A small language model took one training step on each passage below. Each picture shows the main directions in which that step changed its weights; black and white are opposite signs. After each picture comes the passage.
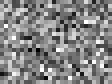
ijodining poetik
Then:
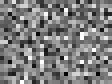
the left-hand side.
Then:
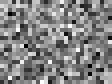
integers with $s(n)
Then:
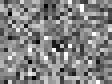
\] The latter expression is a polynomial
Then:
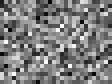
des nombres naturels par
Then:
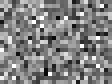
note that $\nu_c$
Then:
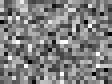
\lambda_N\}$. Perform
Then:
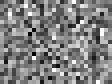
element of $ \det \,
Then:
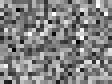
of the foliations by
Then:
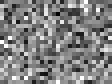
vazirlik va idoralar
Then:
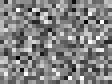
conducted to determine the
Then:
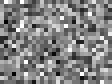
birlamchi ksilema va
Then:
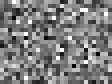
não é uma iniciativa
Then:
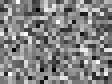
and the Assessment of
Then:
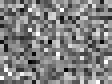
20th algebraic order, that is
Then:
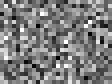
threefolds. To check this
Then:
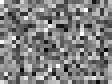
inspired by evolutionary
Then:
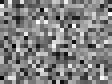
belajar juga bisa
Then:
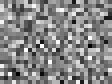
Trata-se de um
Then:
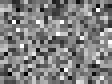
erhoffe. Indem
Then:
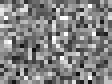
запобігання та
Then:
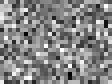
від військової
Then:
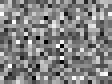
iborat. Bundan
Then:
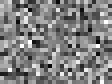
chillani uyda
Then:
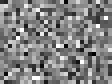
en el Discurso de
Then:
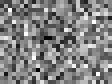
the limit $\eps\to
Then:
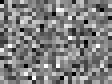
Asar kirish va 4
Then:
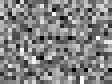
all $s.$ Then the coefficient
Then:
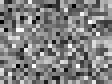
\v^t \div
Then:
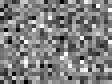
also use the following results:
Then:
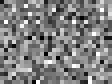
Allen L. V.,
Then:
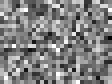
Натомість вона
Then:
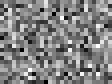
of $j_n$ and
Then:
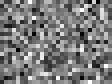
not a module-homomorphism but
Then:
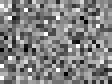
dissemination and literary
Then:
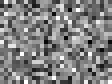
2$) is occuring at the
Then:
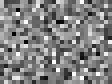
law (UFLL) for
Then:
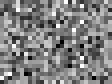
der digitalen Daten auch hierzu
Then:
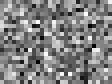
на пуканки).
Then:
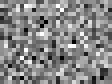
maximal almost disjoint family of subsets of
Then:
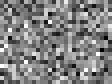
the datapoints and their true
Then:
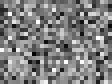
integer roots (if any). It
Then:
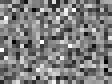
$\CC_k$ consisting
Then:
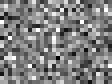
$k, l$, instability
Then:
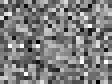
$o$-symmetric and has
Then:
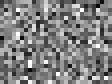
of the Kähler
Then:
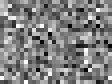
particularly interesting problem associated with
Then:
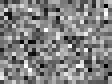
and that they obey these
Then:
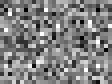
the fast component. First of
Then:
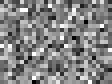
дастлабки 24
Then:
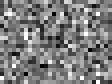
is odd and $\Gamma$ is
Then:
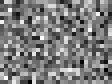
\sigma_1 \otimes
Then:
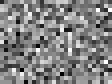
Rapido, bevor das
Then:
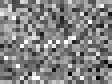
من عسكر
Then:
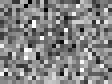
that a certain long exact sequence
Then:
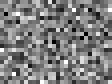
van tienduizend op
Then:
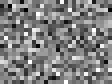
memiliki tingkat
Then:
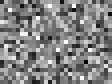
\ref{periodgamma}, we
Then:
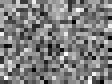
одного боку, та
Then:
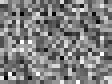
de políticas públicas para
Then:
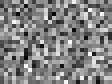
the optimal value. (2)
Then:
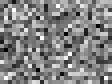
this sounds like old
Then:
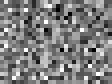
B) \end{matrix}
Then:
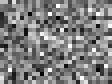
segundo o substrato
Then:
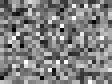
компетенцию которых
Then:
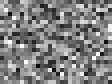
We associate with these operators two
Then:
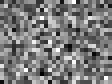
toza idishga solib
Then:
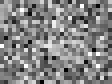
находится выше
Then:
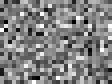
observasi, Premium
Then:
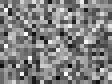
super space and S any set of
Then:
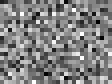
de información para el público y
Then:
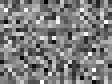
2011.}. Fix an affine
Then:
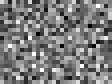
intelecto, en su
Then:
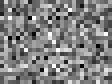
(see section $3$
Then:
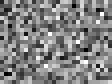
Reachable set approximations through
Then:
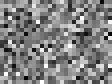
frame relative to an inertial
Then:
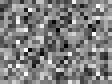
Tizimni modellashtirish;
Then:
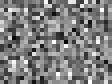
that $\akt{n,
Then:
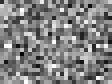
нархнинг кўп
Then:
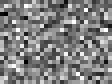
suv ta'minoti hamda
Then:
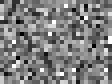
fuqarolarning hayot
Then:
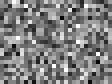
poder de fogo russo
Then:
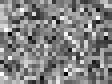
в наше время
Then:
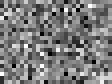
$G$ is a filter
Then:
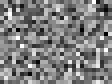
and $\{S_i\otimes
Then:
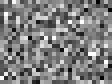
e para garantir a sua
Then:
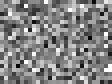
set to $0$, because then
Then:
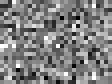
se consideró buena la
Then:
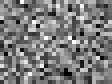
SABZAVOT VA
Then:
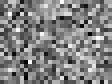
Hence we have $$ \hskip
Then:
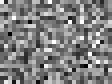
Guénoilé Le
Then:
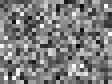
FOR WORKERS
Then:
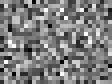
geometry on both a personal and a
